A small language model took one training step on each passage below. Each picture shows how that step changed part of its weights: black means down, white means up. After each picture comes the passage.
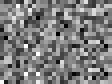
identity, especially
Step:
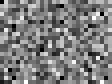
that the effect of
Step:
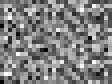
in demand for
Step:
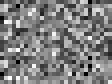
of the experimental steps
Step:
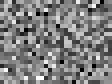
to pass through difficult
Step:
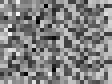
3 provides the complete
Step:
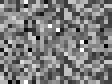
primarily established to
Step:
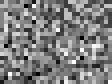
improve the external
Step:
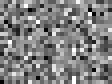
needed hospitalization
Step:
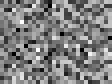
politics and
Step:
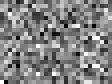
Niger State,
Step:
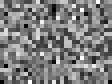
the cost is
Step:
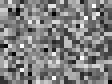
within the realm
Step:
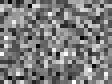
trials in
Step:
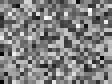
Images are
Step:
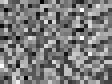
Enugu State
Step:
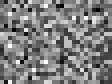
resources owned by
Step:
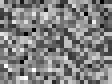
consumed volume of
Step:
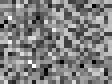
required operations in a
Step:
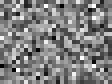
The player
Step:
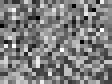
the deionized
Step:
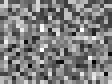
the effectiveness of the
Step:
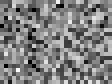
combining feeless
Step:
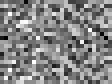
were prioritized
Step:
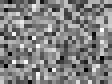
was observed mainly by
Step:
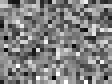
compliance percentage
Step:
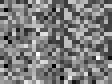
they have already
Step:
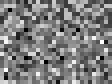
each year from
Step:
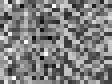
1 Table 3.
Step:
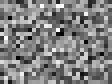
bring additional points
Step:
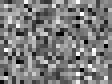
converted to
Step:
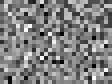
to government factors,
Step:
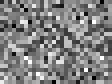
claimed that
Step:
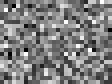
Competences for
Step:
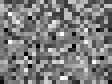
paper is going
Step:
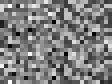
(Table 5)
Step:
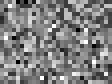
than other. The
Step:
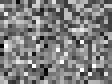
referred to a
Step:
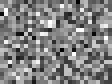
sticks for
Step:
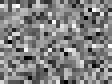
our skin to
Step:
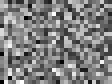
district in
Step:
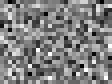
ST performance becomes
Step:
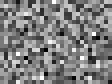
decided for
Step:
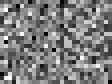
of the operator
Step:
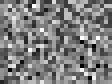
medicine for
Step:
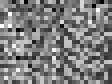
d on either side
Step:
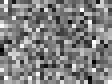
and map the
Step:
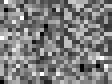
NERSC because
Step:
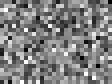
logistics sector.
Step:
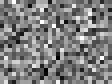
fear away
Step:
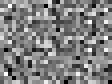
Design The researcher
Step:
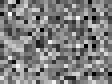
skewness and
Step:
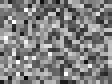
rates. The final
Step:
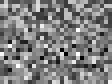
the binary
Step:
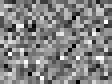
data was analyzed using
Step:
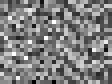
in form and function
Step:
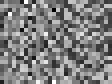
institutions have a
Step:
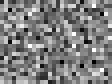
in the literature for
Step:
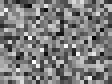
patient whose
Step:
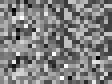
have we not
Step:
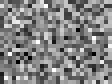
inclusion of
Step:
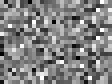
and root length
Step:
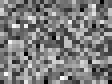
is carried for
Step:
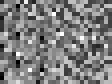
of institutions and
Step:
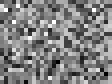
tows, is
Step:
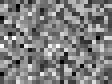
of La
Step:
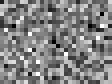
that using L2
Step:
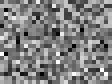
therefore, the data
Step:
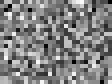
taking into account the
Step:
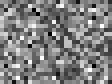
entails information
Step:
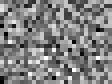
cycle (TCA
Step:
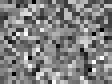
times between Asia
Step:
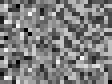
of the companies they
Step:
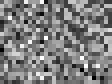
and strategic
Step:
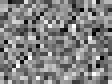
authors contributed to
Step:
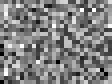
transfer capacity, quality
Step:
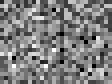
with respect to stress
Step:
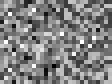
to evaluate the
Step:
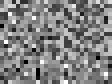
2.3 which
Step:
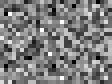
One still has to
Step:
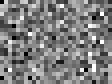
that is designed to
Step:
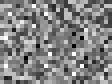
participants. They
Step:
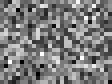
the complexes
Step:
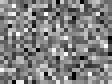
. The full data
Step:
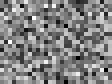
choose to be
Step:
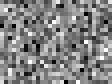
generation Z's
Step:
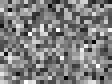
Individuals high
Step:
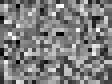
of plant types to
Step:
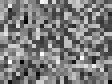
the complex role of
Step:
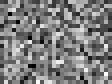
and amine functional
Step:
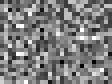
in the local
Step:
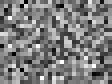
as extractant using
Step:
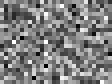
-1 Study
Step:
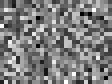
knowledge deals with
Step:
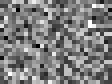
– poultry
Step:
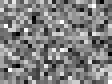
It is regarded
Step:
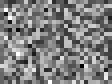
exists. It
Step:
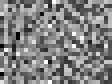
best of their
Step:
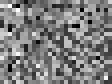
Mass range end
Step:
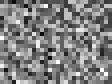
speed tests, research
